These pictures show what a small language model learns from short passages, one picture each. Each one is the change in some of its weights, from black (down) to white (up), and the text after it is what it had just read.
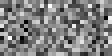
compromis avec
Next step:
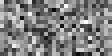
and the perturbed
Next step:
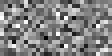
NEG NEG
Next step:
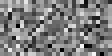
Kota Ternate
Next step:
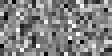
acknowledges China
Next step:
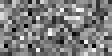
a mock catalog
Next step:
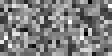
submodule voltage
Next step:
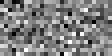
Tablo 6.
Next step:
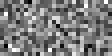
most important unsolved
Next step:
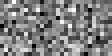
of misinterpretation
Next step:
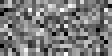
responsible for the
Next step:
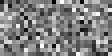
europene, cu
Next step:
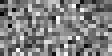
The connection for this
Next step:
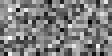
mobile mercury
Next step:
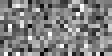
potential for 2D flow
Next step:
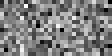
urban ecosystem.
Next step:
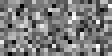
fuente y edad
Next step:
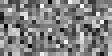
be drawn is that
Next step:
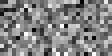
is slow for large
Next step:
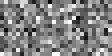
It will be important in
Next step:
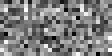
significantly impact our results.
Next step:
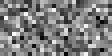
time in unit of
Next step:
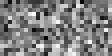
, synthesized from
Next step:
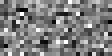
США в
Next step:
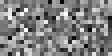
tiny area having
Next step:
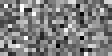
a factor ca.
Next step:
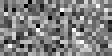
над своими
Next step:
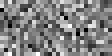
Schubert J,
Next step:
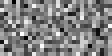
over the power supply
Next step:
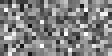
interaction between students in the
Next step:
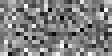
oshirish orqali ularning
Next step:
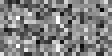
concluded that,
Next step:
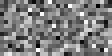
\pi)$, defined by
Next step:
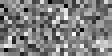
μm. For
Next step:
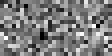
M. Fingering
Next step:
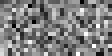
dan keduanya
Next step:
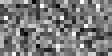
The goal of this
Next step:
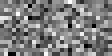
– Kabul
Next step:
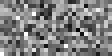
and deployment
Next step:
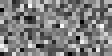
coherent structures reach
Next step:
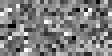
between the integrated flux
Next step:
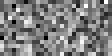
verification fails,
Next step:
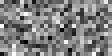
be noted that the
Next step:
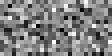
observations with beamsize
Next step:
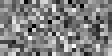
inequality is
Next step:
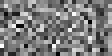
yang banyak
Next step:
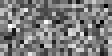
effects in porous
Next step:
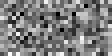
be shown in Section
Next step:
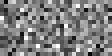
well since they only differ
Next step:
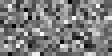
В основному це
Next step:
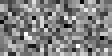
global drop size
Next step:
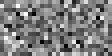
Physics, but in fact
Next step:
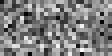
modelled by a
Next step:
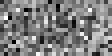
i og omkring
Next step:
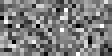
system S Σ
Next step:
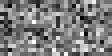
from above. The different
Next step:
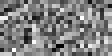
to be the most stable
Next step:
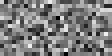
with unit variance.
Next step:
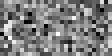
\& Closed
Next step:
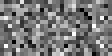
[10]. This method
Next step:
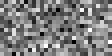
qilish yoki xatto
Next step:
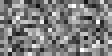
temporal evolution of the
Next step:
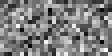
at the University of
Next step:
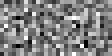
mejores resultados entre
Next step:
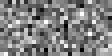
existence of cubic
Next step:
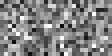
metaphysics is
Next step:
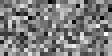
actrices de
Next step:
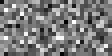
goings-on in
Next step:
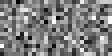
en la formación de
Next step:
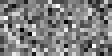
to the insight from
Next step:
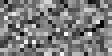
measure the CR Hamiltonian
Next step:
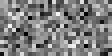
Physics, NAS of
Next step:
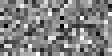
crops under the
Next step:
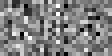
analysis procedure gives appropriately
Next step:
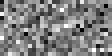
e estatura usando
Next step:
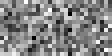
$U$, despite
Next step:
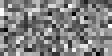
before the legal
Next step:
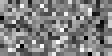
have been proposed in the
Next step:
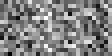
system distance based on a
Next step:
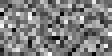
о принятии
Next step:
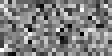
model to focus on the
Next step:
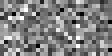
que talvez a
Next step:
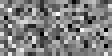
of the detector region with
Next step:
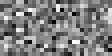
deb nomlangan tadqiqot
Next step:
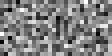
llaves, etc
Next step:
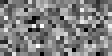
find the same equations of
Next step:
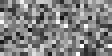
derived luminosity far below the
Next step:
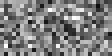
a Decanos
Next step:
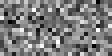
the sample presented in
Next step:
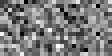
which produces a
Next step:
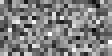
kernel size for the
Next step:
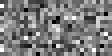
professada, tanto no
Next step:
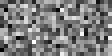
the prior mean,
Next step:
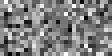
bilan kelishishga
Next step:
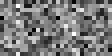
va miqdoriga
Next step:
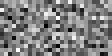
Pátria contra
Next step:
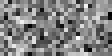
of a coherent
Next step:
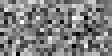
Druce –
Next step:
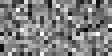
the higher dimension, is
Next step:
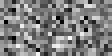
TIMES ON
